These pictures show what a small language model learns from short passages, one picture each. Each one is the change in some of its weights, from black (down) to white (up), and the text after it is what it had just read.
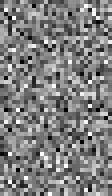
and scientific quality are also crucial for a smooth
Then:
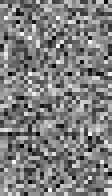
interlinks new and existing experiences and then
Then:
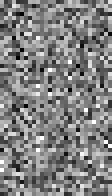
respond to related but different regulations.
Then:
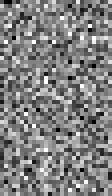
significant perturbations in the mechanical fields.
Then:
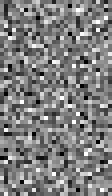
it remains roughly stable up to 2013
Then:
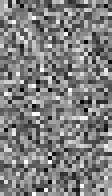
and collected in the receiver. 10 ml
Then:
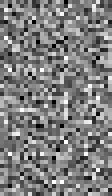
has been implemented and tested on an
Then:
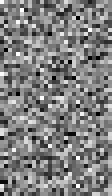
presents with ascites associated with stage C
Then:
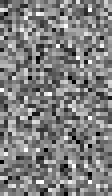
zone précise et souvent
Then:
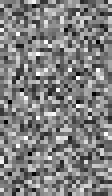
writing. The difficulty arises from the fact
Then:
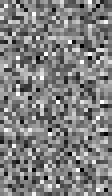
marked by the red square in h.
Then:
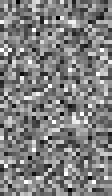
Treated test formulation from day
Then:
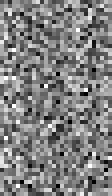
TLC and IR) with an authentic
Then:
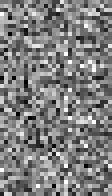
shows us gender distribution, in which 95 were
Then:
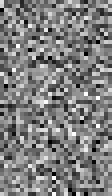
interests evolve, so that they can interact
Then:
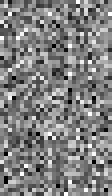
with only one calibration curve measured at one specific
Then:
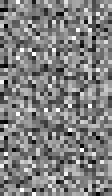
model for managing big data analytics implementation risks in
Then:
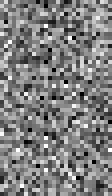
ligand is the displacement of the
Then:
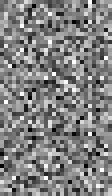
devices in industrial communication networks, including data center
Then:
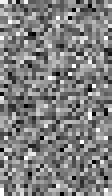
(19.5%) than did non consumers
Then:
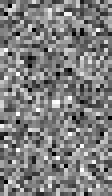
falls within the ancient boundaries of
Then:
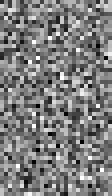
these starches would be expected to form
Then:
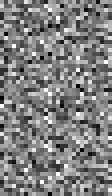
AZAD UNIVERSITY OF
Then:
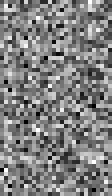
retyped in early spring.
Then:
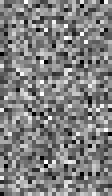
training images No. CUDA
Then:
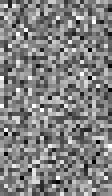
the tourism sector. Additionally, the study suggests
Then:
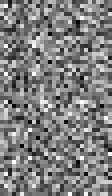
the results of the mathematical analysis and derived
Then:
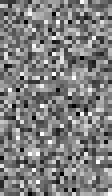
increases the salinity of the water that effects
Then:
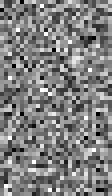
strategies by a substantial margin.
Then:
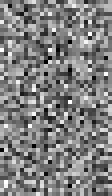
consented prior to the interviews. Consent
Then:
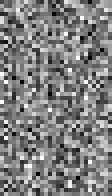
applied to test for association between categorical variables
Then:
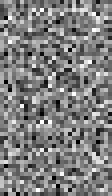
flat surface, unsorted
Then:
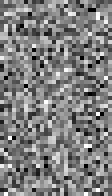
is characterized by being a mydriatic
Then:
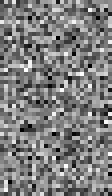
13 Celebrex Pharmacia
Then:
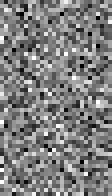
screen time, dealing with online pressure,
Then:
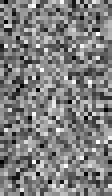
syncytial virus A negative 7
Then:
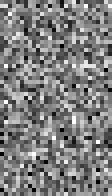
fatigue strength of the specimen was clearly
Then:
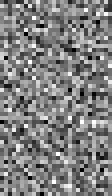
significant impact on productivity. Mukolwe
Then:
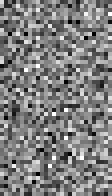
Educational Implications 1. The study will
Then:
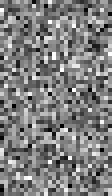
one is primary carcinoma of
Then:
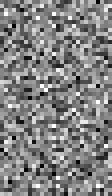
chronic diseases as well as trauma patients
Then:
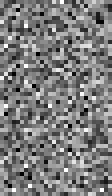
of the United Nations Relief and Works
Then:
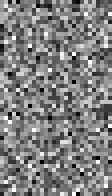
in the B 1. Else if
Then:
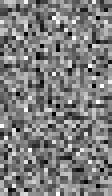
production (silage maize). There are
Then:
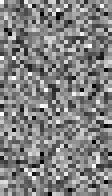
individuals, groups and organizations. This caused the
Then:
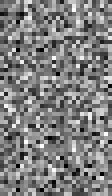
"Fintech", "Financial
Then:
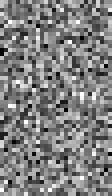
Distinction 3: Burial plots
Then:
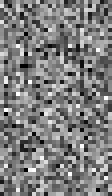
precision, providing a consistent workload to assess
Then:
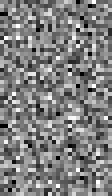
+ \dots$$ One may see that
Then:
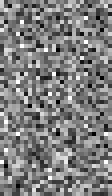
least on an hourly basis. The
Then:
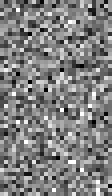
seedlings" which I am submitting
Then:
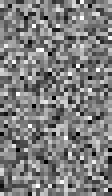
Competence is generally viewed as the
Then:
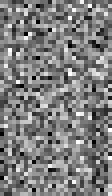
11 9 A value proposition is developed for
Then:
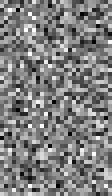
of random numbers and probability statistics to investigate
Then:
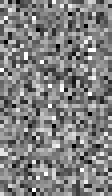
of Vitamin C content in a considerable
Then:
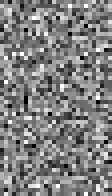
to an in-utero simulating
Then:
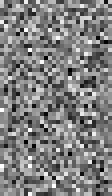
risk factors, clinical features, screening and
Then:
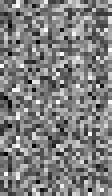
These data provide further support on the
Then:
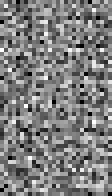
A/B Axial and
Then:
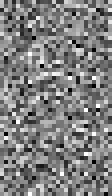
to the low level of productivity,
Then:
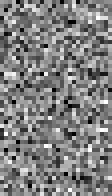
Twelver Shiism as a
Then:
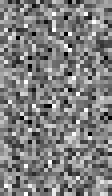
of Digitalisation and AI at VDE
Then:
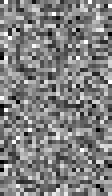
in the literature (Haugen et
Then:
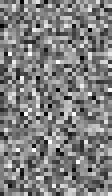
Year Type Issuing body
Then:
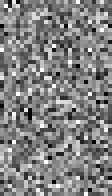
in different varieties. During tomato fruit
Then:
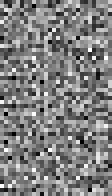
across broader institutional settings in western
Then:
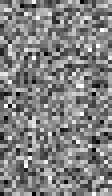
during the Austro-Hungarian
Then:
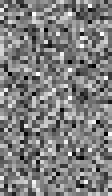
w/w. The low values of %
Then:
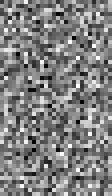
not have access to internal data of audit
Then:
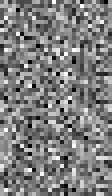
of existing gully heads, thus
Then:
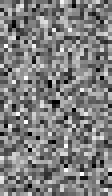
of ultra-low voltage
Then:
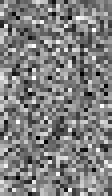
and final (low) effective temperatures which are
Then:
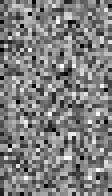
ex.; Tambov Dist.,
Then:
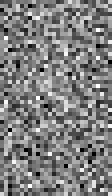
had physical problems such as headaches,
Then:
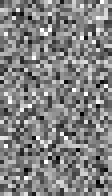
eight thumbs in writing a good paper
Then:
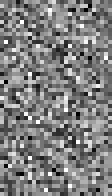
conditioning systems duct has several quiet
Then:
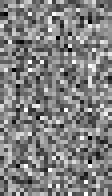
new system of professional upgrade of civil
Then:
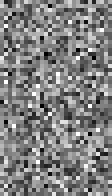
multiple regression analysis, this study examines the
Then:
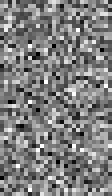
aesthetic and functional elements of packaging play
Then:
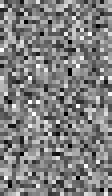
challenges of the profession related to both quality and
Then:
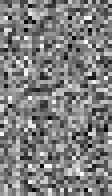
were used. Figure 6 shows the experimental setup
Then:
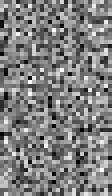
S. (2023). Integration of solar
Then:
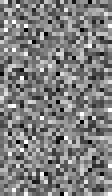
GORECKI and E.
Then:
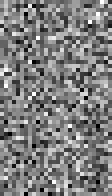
private owners is another way of financing
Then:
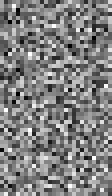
2023). When functioning in systems, these
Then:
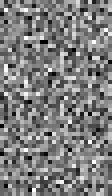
Implementation of Virtual Learning Environment for
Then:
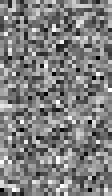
these aged vinegar categories
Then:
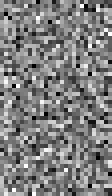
(C) Using 'group' attribute
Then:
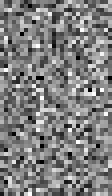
together as one “4 dimensional
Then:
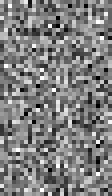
is studied as a lubricant for
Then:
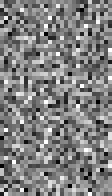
ability is closely linked with analytical thinking,
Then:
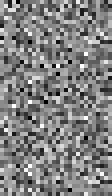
in film, media, language, literature and
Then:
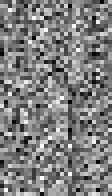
it difficult for them to integrate themselves into the
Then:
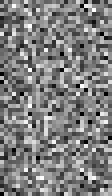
K., 1951: *Field theory
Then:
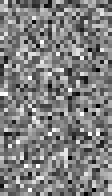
is pertinent to note that the traditional approach
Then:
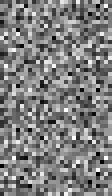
Tausch em. Rodion.
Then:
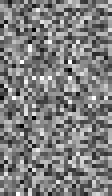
upon the mode of functionalization of SPR
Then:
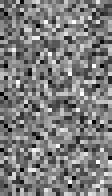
¹ Department of Biochemistry and
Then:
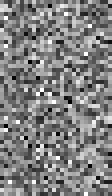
by using random mutation, edge exchange,
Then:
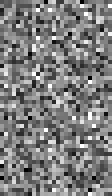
fundamental aspects of music that ultimately beget
